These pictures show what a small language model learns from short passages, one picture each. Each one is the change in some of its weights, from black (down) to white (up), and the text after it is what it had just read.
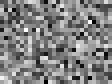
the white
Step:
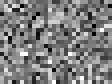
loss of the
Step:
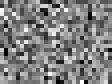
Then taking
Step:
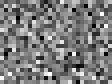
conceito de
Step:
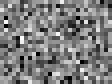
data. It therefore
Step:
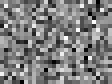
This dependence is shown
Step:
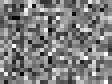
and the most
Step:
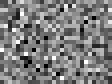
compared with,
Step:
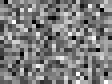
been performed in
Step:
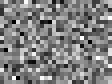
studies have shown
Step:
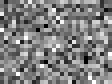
(the main
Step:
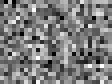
eigenvalue of
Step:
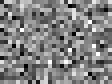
$Q$ from
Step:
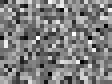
it. It is
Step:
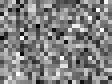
va metodlarni
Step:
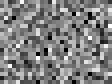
However these file
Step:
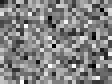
that is performed on
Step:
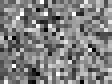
the response functions
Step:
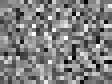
We currently set
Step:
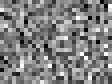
field equations obtained from
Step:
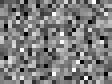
another. For
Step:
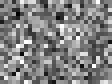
we apply the
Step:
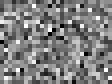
peligro son
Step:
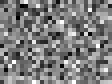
a modified scale
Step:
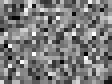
and solving for
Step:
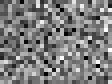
to defend
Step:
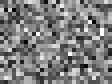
the lens
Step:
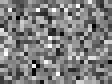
Chen et
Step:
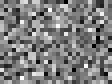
de este principio
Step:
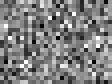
error bars represent
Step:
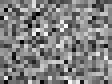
La evaluación de
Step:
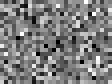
behavior is further
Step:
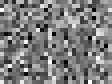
development of
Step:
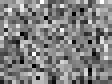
accuracy of the
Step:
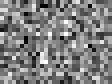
$t$ we
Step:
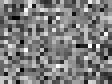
and its field
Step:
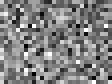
Energie in
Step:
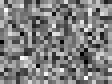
limit of long,
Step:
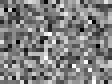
the cone
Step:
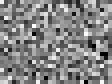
учун 5
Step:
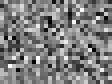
the Annual
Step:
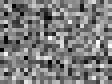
Issue 1
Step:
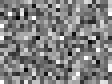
system. A
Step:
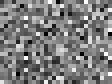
follows a power
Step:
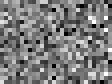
todos a
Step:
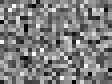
In contrast,
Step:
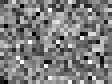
y colaborar
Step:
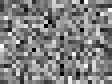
equation with a noise
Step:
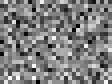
or unbind
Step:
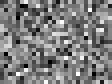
a cerca de
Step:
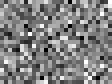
\sqrt E}
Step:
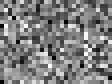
\sys can
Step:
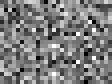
the appendix
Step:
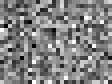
na maioria
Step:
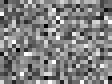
(by making
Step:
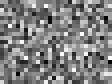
Since a
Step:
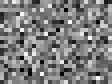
if reference numbers
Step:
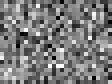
a nonzero
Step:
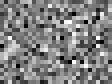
coupling region being not
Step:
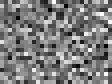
can also be
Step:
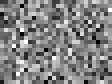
since through a
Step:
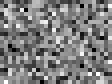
этом и
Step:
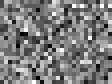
a family
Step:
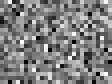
with SM
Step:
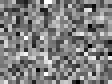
o ramo do
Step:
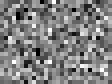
article examines
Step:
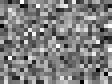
term (labelled
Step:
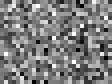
даври 8
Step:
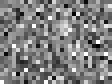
We propose a
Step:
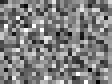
angular resolution of
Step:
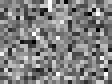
al Patto
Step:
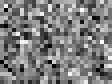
exporters or
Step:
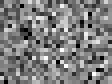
of our sample,
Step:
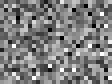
con unas
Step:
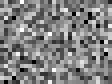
However, there are
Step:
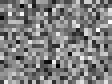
function of transverse
